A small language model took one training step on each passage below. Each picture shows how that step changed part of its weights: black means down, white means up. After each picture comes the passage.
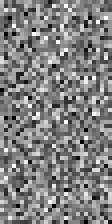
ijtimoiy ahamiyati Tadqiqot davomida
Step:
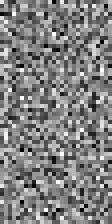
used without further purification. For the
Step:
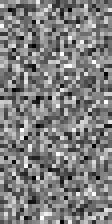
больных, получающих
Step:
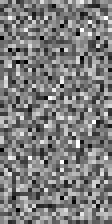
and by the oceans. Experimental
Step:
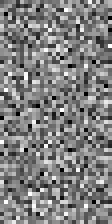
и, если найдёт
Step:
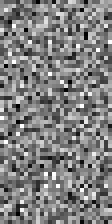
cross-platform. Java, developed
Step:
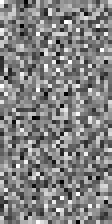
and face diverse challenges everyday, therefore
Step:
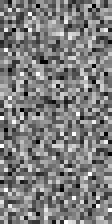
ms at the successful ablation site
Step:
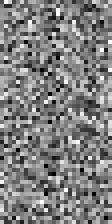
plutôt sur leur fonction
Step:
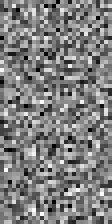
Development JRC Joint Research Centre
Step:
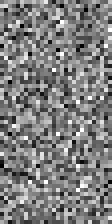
Socioeconomic Pathways. In *The
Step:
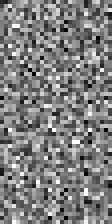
117). Penelitian ini
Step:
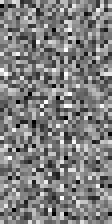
terlibat untuk menerima dan
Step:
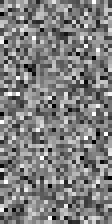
Turkish lira (about
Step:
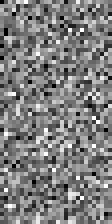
der Sprache: Ein diagnostisches
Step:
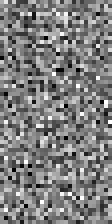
causing invasive diseases such as skin
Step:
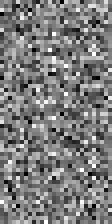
metals in soil samples by meridional
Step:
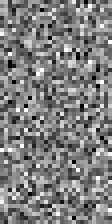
the embedding space becomes
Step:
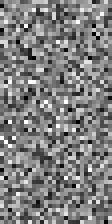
no Brasil.** Azusa: Revista de
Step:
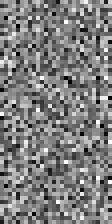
ko'tarildi. Bu esa o'z
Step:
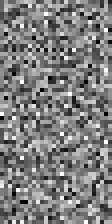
students' development, learning theories,
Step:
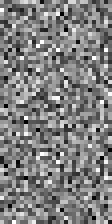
ham faol ishtirok etmoqda. Bu
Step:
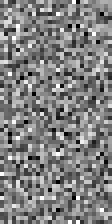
вклад в область педагогики
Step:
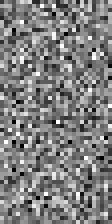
one extra very intense peak appears
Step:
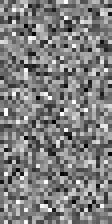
qo‘llanma sifatida xizmat qiladi.
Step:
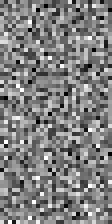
“em efígie”, ou seja,
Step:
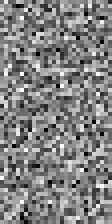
4.00 Agree 1 I can finish
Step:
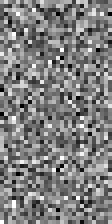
3: This table provides a commentary on
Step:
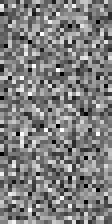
Вестник Казахского
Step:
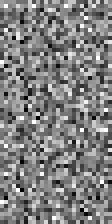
was selected as control, group 2 was selected for
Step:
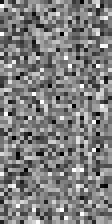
and client Group Contractor and Client
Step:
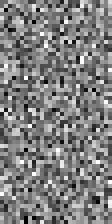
a ser oído: El principal
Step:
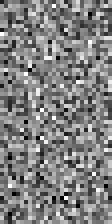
области): Автореф.
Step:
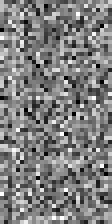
Coerente com os achados da presente
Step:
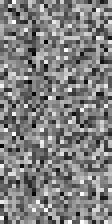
dikenal sebagai barcode
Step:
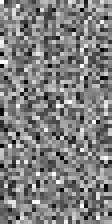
success of a business relies on persistence
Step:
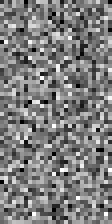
untuk mengevaluasi tingkat
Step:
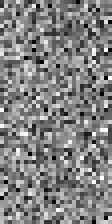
fácil compreensão, eliminar todos os
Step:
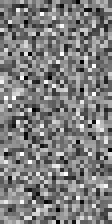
timing of development, visual functions at
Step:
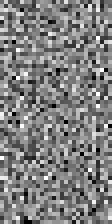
teacher. It is so easy to
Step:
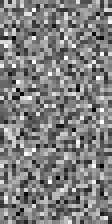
por meio da utilização do BBC
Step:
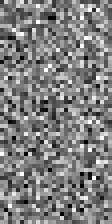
conducted by Cronbach's alpha
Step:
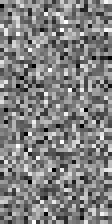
factors collectively explained 67.37%
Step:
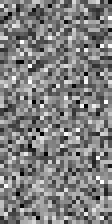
sürekliliği sağlar.
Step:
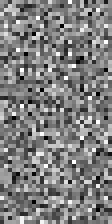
the upper, organic layer of the
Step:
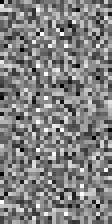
Н. В. Інтегрована
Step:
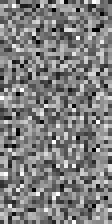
of the Requirements for the
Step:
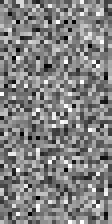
met enige schroom, en wel
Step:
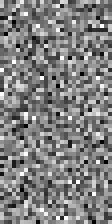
4) weisen zwar einen
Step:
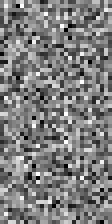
A – Entry mask for data referring
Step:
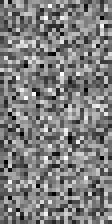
BEFORE AND AFTER
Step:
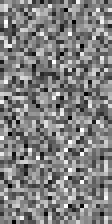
difficult to select by phenotype.
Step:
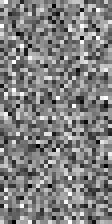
change Carbon sequestration Orderly
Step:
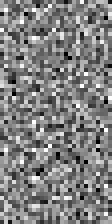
similarly obtained using the α - β to
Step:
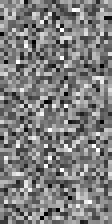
los artículos 9.2 y 14
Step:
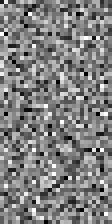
(leaves) were collected from local areas of
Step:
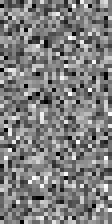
nutrients, enhancing the overall
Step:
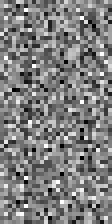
(Jet Fuel and Marine
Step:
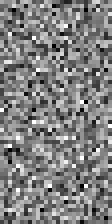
introduced as an alternative fuel for advanced
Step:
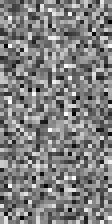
информация о бензинах,
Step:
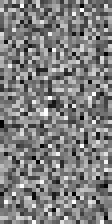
of production, identity of the entrepreneur,
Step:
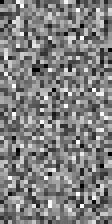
e a desconstrução necessária.** São
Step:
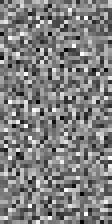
и структуры службы
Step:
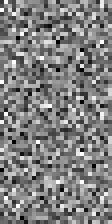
Group (GEAG) is a voluntary
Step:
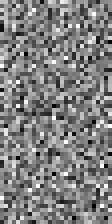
above, it is found that the calculated t value
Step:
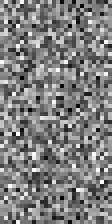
present study, 9% had hypotension
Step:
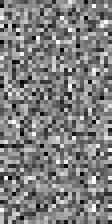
of 10 subspaces when there is no
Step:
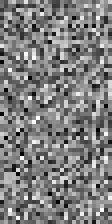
Elmasri, and T. V.
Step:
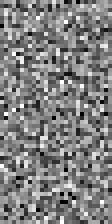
processo natural que culmina no aparecimento
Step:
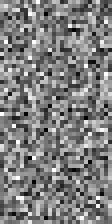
spot 2 - stereo-1 -
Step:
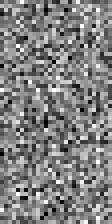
mineral content and contain negligible amount
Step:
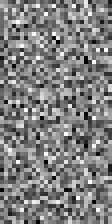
зручній для зберігання,
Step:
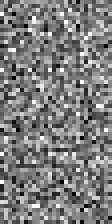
Inputs Payroll Inputs
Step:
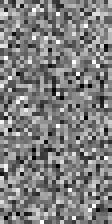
methods is complex. The numerous researches have
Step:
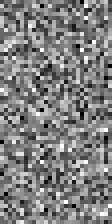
number for circular, square,
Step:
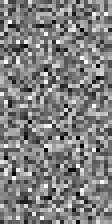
training targeting on decreasing Theta brain
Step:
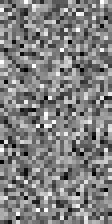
het systeem) is vrij
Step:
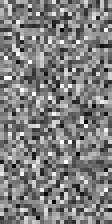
can be explored as part of future works.
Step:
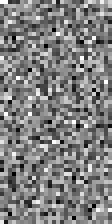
.01 seconds. The simulator operation will
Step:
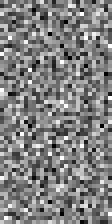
or pre-industrial museums
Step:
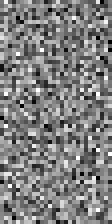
trees can start earlier than in the
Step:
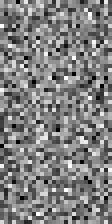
ko‘proq quyoshdan kelayotgan
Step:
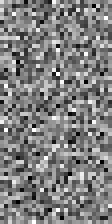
Medicated Tattoos: - A
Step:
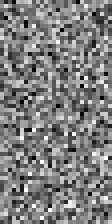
previous projects, such as the sports
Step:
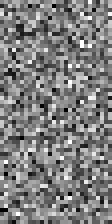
it was not until 1890 when George
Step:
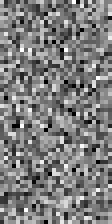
os anticoncepcionais orais e
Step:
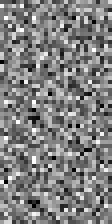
direktno vidljive i
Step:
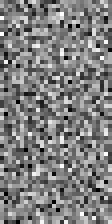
Ularning rangi oq bo‘lib,
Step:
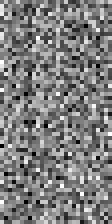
het gevolg van de
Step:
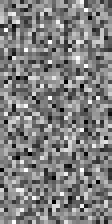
like physical goods (Zeithaml,
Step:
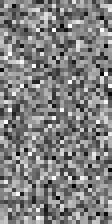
reported that α -TOC possess the
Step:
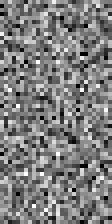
predators in support of the EU's
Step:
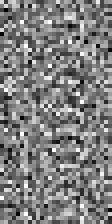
بل أسلم في
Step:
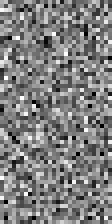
for that purpose. These signals must be able
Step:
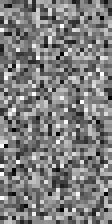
Xylophone target (a), original
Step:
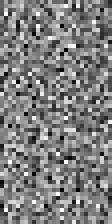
que os sujeitos devem se apresentar
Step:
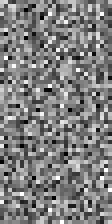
Halokatlar sodir
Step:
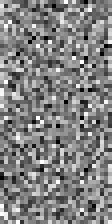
of potential organizations-executors that were
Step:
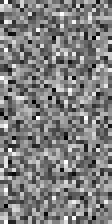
for the study. In terms of the qualitative
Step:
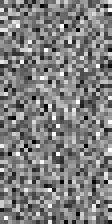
if similar error of inference is made in the
